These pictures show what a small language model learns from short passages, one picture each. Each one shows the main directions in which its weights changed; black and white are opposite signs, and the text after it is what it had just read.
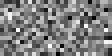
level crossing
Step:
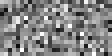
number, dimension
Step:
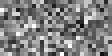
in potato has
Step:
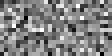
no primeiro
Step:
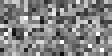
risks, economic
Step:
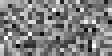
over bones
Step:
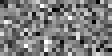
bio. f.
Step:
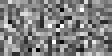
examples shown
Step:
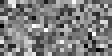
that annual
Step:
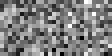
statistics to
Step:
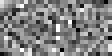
centrado no
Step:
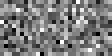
и речь.
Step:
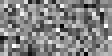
as batch
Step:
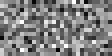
bir çox
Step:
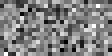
the concept
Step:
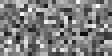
the context of
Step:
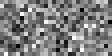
the loads
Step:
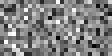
ou des programmes
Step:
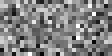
progress in
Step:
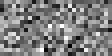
el período
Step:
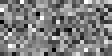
zijn rol
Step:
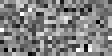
the CA rule
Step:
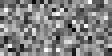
possuem uma
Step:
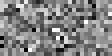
merely a new
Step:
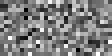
divers publics.
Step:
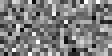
entropy of
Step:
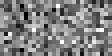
young teachers
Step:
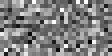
fact the necessity
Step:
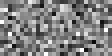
where the coarse
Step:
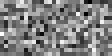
y vinculados
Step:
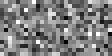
enige valide
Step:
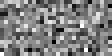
two river
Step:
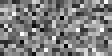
courses on
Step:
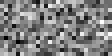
an extension of the
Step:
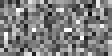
These differences
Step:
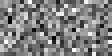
Tissue and
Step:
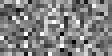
water supply,
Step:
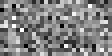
enfermagem no
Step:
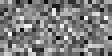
person to next
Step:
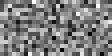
each fiber
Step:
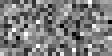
potential shared
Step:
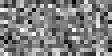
While a
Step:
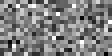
as cores com as
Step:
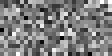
peaking for
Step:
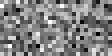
transformation. This
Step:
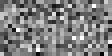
station Sint
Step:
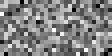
impact on students'
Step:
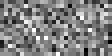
oder einer
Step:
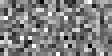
Bine Anath
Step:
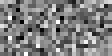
Evolution of
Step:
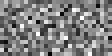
on the Russian
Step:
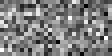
las actitudes
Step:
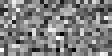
positive sentences
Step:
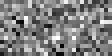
three minutes
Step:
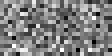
and was added to
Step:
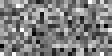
in Nyange
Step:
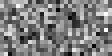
in the application
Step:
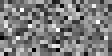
at Raleigh,
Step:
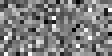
were able to
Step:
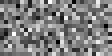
terminology and
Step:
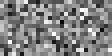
a general trend
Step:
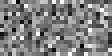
deve essere
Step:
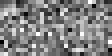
women) with an
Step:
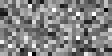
sample collection
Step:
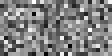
to zoom into
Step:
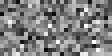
the finishing
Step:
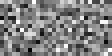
person can assume
